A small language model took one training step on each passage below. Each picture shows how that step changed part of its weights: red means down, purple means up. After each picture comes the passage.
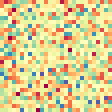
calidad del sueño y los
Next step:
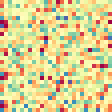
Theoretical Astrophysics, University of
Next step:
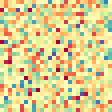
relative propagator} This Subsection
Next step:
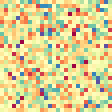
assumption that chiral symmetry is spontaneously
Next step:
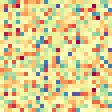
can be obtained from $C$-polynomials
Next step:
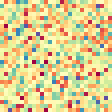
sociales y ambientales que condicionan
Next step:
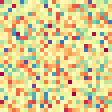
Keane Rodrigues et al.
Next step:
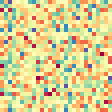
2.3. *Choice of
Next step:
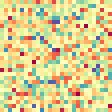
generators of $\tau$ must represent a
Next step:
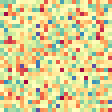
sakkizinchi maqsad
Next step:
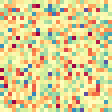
можуть бути джерелом
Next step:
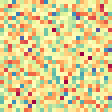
With this in mind, special attention is always
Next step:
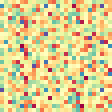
D.; PIMENTA, D.
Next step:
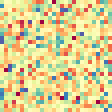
nu-function over lattice $\Lambda$ is
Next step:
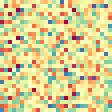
Начальник отдела управления
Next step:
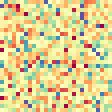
Lemma~\ref{polycocylemma}. This
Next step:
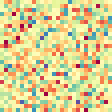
in some SNRs show evidence of electron
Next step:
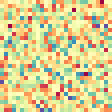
quadratic, and} penalize the deviation
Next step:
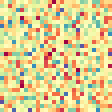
studies. Cyclotron resonances,
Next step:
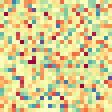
catalogs are complete for virial masses
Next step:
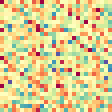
۳ اسید
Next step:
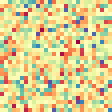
International History of Architectural
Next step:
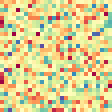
{\bfseries Lemma 2. }
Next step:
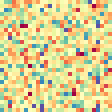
stored locally and streamed to Natural
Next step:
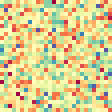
It is interesting to notice that the intricate
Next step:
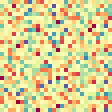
через единый портал
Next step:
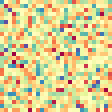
$\epsilon$-ball defined by the total variation
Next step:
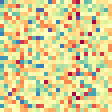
X-ray emission is extremely bright
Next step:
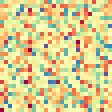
the parent node and the child node of
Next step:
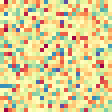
that every particle in the pore is subject
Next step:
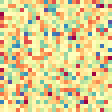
the qubit annihilation operators,
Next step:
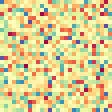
ya hemos advertido, todos
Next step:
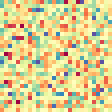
$R$ is a PI-ring,
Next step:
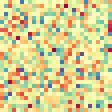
height}} \newcommand{\dg}{{\rm
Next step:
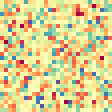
feature IDs, we select four
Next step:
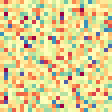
des voies respiratoires ;
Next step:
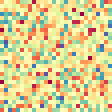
qo'shishning o'rin
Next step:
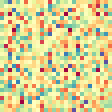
реакція на крайню
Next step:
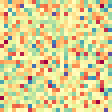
Specifications]. Kyiv,
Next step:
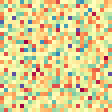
išvengimas dažnai
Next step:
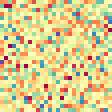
electronics. Second, wireless communication
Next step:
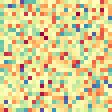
numuneye oranla 6 kat
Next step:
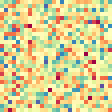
be an arbitrary edge of $G$ and
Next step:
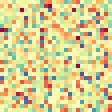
ko'nikmalar, algoritmik
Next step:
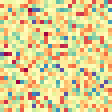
basis $\gtki$ and lower frame bound
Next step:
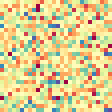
processo de validação tem por objetivo
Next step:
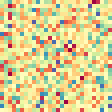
when (1.1) does not hold.
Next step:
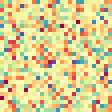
steps just described. Results in a larger space
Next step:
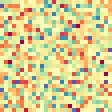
during a die roll and that is usually
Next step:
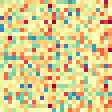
al niño/a, "ahora
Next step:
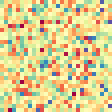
$L(r)$ can be interpreted as
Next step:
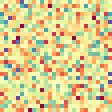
\ee and therefore the propagation of a
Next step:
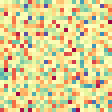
X_s). \end{equation} The
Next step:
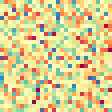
hidroxiapatita nano
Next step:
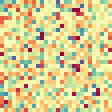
a high-precision reference against which the
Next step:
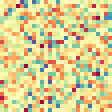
national d'identification des personnes
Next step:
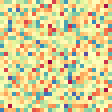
ва ҳ.з. Франциянинг
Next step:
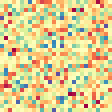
більшої чисельності
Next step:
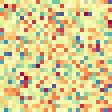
Knowledge Exchange. Marcos
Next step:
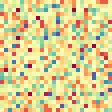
type as $Q_l$ above so we
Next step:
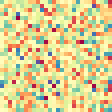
are applied on top of the interaction Hamiltonian.
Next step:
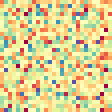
o'tkazilishi maqsadga
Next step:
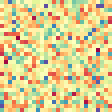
Theorem \ref{teo: sigma small
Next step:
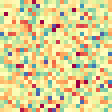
a graph. The {\it order} of
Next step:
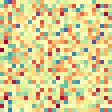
и молот на фоне
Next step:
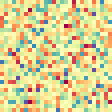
function of a measure $m_X$} then
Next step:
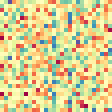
22. Даминов Ф. А. и
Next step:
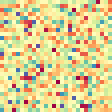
fundamentally different in that the atoms, which
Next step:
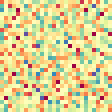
\varrho}})$, and are provided in Table
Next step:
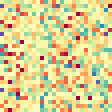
$\eta \in T^{\perp}\Sigma$.
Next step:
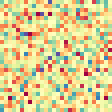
paper (potential stop locations,
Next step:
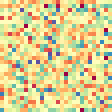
complex engineering geometries, particularly in three
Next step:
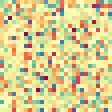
shrinks; if not preempted
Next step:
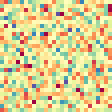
bet 4. Gans-Diter
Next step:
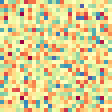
trends in low and high densities.
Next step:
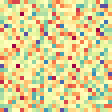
\big ), \end{align} where
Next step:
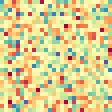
main approaches to tax optimization as a component of
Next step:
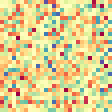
other studies, we have not tested the possible
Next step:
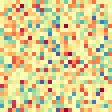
away from the regions where density structures start to be
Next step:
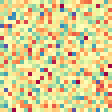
from the truncated sinogram and the
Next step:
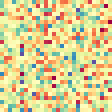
más y un 5.3% indican
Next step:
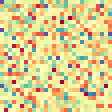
a introdução das propensões,
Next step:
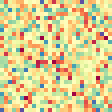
pairs. These pairs forms a crystal (or
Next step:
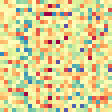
dos enfoques evaluativos.
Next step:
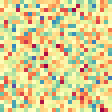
509 Djuraeva Guzal
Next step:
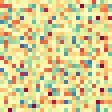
of Physics and Astronomy, University
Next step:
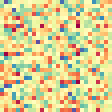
илм-фан олдидан
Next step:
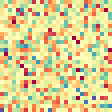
\citet{hughes2012} have presented
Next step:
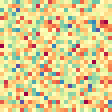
E Kreiger Co, Inc.
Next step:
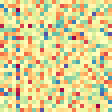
quite natural to consider an $L^2$
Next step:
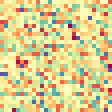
consequences; presentation, justification
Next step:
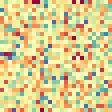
setting can be further optimized by exploiting new
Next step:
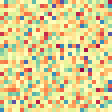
Ob dieser Tag zugleich
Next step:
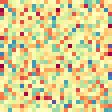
stalinismului, unde
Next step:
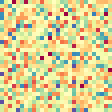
сыграли религиозные
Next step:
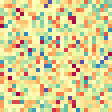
\partial \acute{G}$, where
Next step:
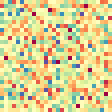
diferentemente da doutrina
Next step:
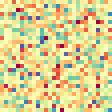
concept level. $A_i$ - the
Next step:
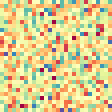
Fig1b Fig1c Fig2a
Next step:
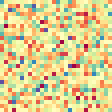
$30$ or more sky visits,
